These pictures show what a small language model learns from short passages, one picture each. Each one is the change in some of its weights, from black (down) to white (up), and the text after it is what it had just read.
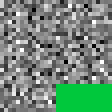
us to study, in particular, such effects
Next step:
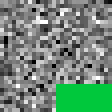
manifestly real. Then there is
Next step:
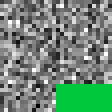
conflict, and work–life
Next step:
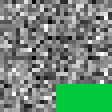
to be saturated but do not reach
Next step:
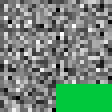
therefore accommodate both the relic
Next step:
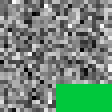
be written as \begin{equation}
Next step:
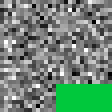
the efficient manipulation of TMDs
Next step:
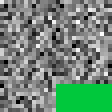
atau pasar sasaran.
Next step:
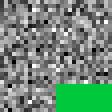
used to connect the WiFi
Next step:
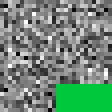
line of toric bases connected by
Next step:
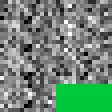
qilingan. Kalit
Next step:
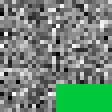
such as the coproducts of the
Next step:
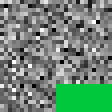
Poder en lo sagrado.
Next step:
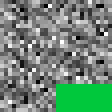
this purpose some necessary definitions and terms will
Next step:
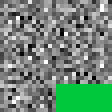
and energy would accumulate in (or
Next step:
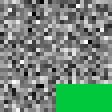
ceasefire is declared,
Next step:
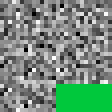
begin, let us recall an important result that
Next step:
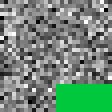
our state. Keywords:
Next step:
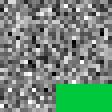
kpc from the Sun, only
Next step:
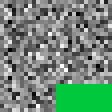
theories, relying on Poincaré
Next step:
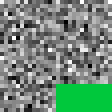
the recurrence is computed modulo
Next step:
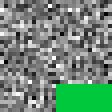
The context means text close to the word
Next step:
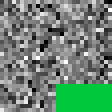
technische Lösung
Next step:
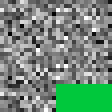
University, 3600 rue University,
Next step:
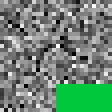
[4] Соҳаи
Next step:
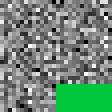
Proof of Claim B.} Let
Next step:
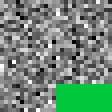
memory and doubles training time through
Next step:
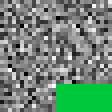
hardware efficient. The SPLR
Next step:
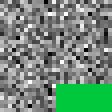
yoritilgan hamda muhokama
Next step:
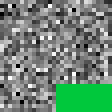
E_1$ and $Y \subseteq
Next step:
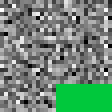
a common prefix of length 2000.}
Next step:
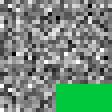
hadronic matter. We have further found
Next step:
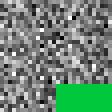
energiyasini mexanik
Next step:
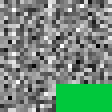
significantly steeper than the present
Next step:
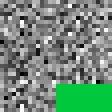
us to choose some small $\epsilon >
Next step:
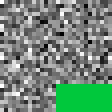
is a perfect size for spectral imaging with
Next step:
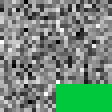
the case $\mu_i \gg
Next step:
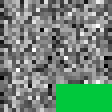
uchrab turibdi.
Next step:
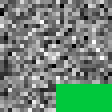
weak equality. \end{df} For
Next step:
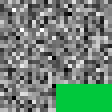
of the centres of the Roman
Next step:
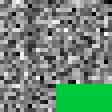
Euclidean approach) is naturally an
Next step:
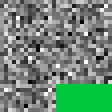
curvature bound for $X$ and
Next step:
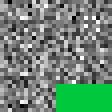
nonvoylik va yog' ishlab
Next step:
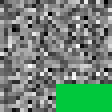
adalah : - 1) 1 Node
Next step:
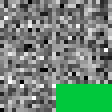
power longitudinal profile follows the exponential
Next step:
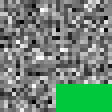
interface potential. Correspondingly, the direct
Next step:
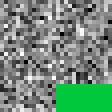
given sides, and to identify the required
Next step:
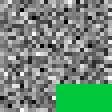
--- наибольший
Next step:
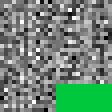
All the independence claims are
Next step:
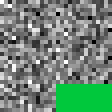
green shaded bands show the
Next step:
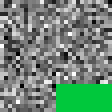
Law [4]. Criminal law
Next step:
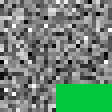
$G$ be the generator matrix of
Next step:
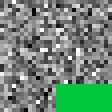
least one factor $(g_{n,
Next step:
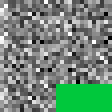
the scattering theory in periodic structures and
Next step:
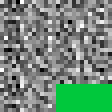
by the topology of uniform convergence on compact subsets
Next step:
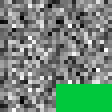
maktablarda interaktiv metodlar
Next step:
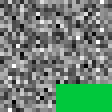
and social welfare in six
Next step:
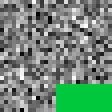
absolute zeroth- plus first-order
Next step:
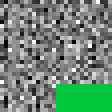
решетки – основные
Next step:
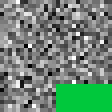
- 8.Sevil Acar,
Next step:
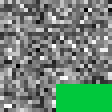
commentary on diophantine equations
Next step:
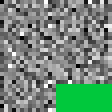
event-triggered mechanism, it
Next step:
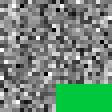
{\sc Question}. {\it Is
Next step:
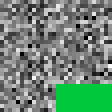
and \ref{FT-d}, the
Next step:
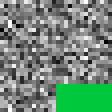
in step 1.1 in tensor
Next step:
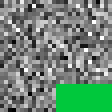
case, we wish for each galaxy to
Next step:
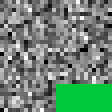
potentsial yoki real
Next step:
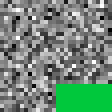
Rappelons qu'une
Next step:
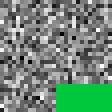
"contact" with the new and
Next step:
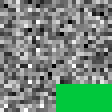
topology, a strategy has been adopted that
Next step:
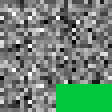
[4]. Результаты
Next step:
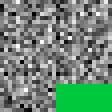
is equivalent to the knowledge of the other.
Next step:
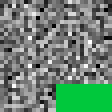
due to independence between the grid
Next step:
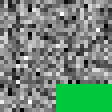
pažnje u profesiji
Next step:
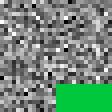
perturbă comportamentul natural al
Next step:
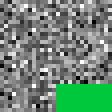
localization of the detected SGRB to
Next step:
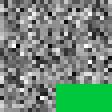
joriy etish orqali , kutilgan
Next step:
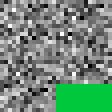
fits and the wavelet approach both achieved an
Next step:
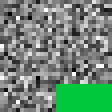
at an energy stable method which returns
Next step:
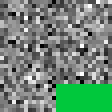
os jogos digitais
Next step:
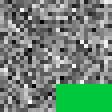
where our motive is to generate an
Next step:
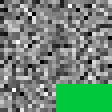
respect to convergence a.e. Using this
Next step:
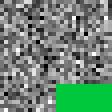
single- and dinucleotide
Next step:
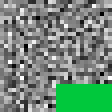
with not necessarily homogeneous degree distribution. Suppose
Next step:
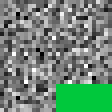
separation between the layers increases by
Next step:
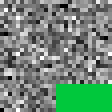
se encontró que la tasa en
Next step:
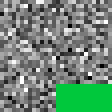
we reject the null hypothesis of no
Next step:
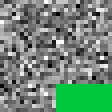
covariance matrix $\frac{1}{n}
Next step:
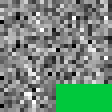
relationships between men and women.
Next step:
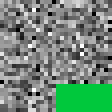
on 295 manufacturing
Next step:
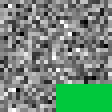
different temperatures. Hence it is reasonable
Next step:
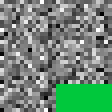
tayyorgarlik Davom etish
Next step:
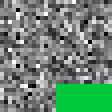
D,D_r)$ is normal
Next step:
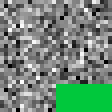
obtained by a straightforward inversion of solar
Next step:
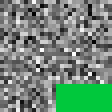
sparse, and this structure can be combined
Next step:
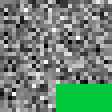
perspective on the importance of strong
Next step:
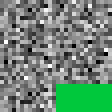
lost and this is a risk that
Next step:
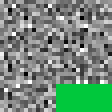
fact that similar statements hold both for the
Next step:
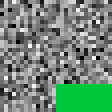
that the SNF-class
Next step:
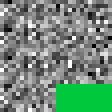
the functional equation should yield insight into the
